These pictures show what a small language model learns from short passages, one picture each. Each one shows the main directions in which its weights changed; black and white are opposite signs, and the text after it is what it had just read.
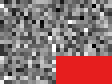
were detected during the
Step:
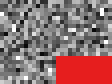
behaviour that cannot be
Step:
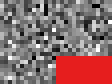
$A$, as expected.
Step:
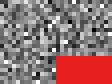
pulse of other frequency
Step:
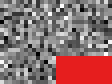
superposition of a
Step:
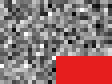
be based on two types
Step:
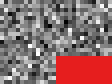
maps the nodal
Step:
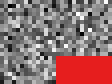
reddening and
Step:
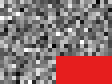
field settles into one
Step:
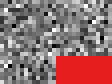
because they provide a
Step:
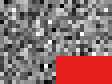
exist. If this
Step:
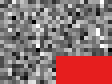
in the flock. In
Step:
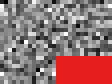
is trained using an
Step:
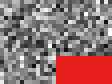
a set of sources in
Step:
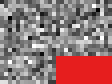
for $P \cdot
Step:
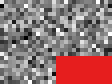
particular, one decides
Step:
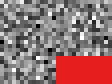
Thus, one can
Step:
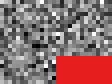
energy about $\omega \sim
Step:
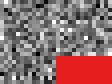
the corresponding PBs.
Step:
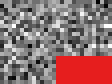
on the information type and
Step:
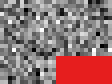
area. A quality
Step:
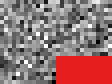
is used to ensure
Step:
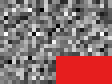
dynamical degree of
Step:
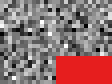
has signature different from
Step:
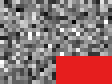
angular momentum at
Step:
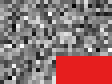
only comparative)
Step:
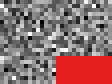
were performed with the
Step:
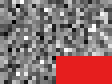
diagrams of Section
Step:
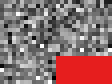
requirements, since at
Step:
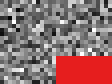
the kinetic modes
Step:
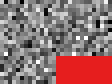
find \begin{align}
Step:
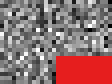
number prediction module to
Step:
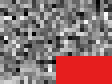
so far only be
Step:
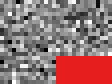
symmetry breaking
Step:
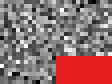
red lines), the solution
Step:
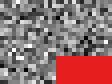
the first time that these
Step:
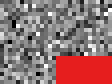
distributed comparing
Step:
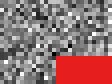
to compensate for
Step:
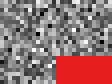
Their factor loading
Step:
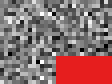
reptation behavior has been
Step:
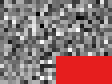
curved space has been
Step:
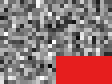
cation in one of the
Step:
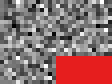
architecture with
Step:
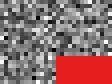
with the concept of
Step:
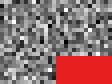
intense than those
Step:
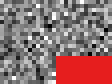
ion traps operate
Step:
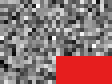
transform infrared
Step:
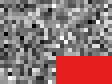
has been suggested
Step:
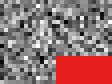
fitted results, respectively.
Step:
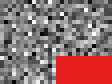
i} lines show the most
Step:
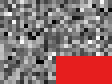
parameter and for the hard
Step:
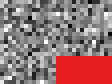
whereas the yorick
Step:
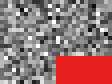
CSP), to obtain
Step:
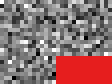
the validity and
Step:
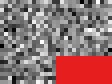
vs Fake
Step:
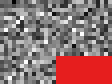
the notation $\lambda$
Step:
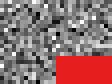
from both the corners
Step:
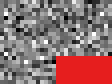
there is no reason
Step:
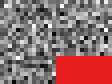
acquire the specific
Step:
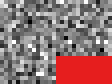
(or equivalent
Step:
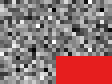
have the same boundary
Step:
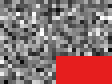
smaller angles.
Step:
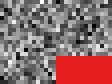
object avoidance
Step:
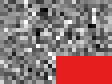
relative abundances
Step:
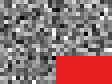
the Fermi surface with
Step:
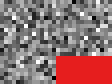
dimensions this only allows
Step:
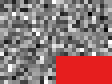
data analysis differ in
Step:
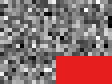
snapshot to
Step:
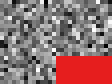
different kinds of
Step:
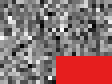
two hemispheres
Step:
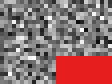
theoretical frameworks
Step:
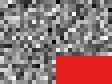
modeling black hole
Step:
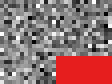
component of the vector
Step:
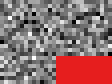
the alphabet
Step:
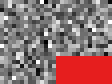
kinds of phase
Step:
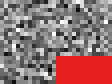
is required when the
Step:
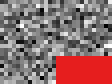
for an intermediate
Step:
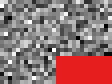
Observables in the
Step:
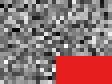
period of opening
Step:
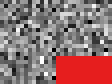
spacing. In
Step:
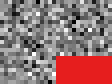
the fixed coupling relation
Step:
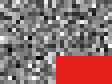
the study that how an
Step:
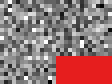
which are relevant
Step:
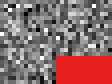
that is told about
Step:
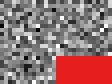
real channels and parameter
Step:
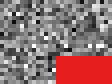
quality of estimated
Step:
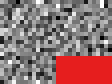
that perhaps quantum
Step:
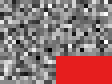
satisfies (1) then
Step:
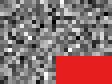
to train the phase
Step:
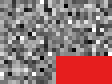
define vector and
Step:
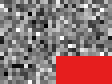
a firm or a
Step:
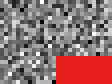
positive rate for different
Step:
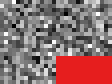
performed on the data of
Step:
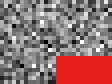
glass, in the same
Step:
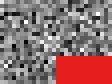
indicating a smaller
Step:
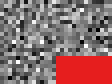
in the area between the
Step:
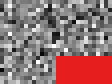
the $N\rightarrow
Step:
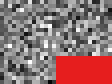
long computing time and
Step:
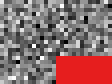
B--D in the A
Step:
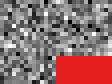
defined in order to calculate
